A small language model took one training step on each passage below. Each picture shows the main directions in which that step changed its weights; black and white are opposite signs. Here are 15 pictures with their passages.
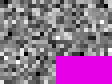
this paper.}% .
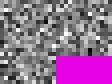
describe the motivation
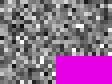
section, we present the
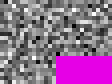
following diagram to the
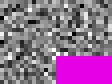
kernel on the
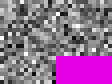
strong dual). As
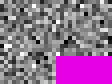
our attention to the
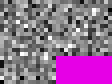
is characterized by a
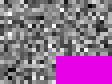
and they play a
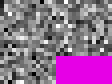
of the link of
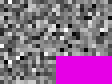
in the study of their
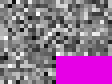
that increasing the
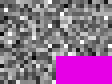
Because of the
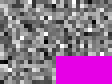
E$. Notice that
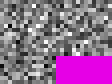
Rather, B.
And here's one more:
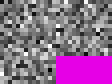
is not suitable in
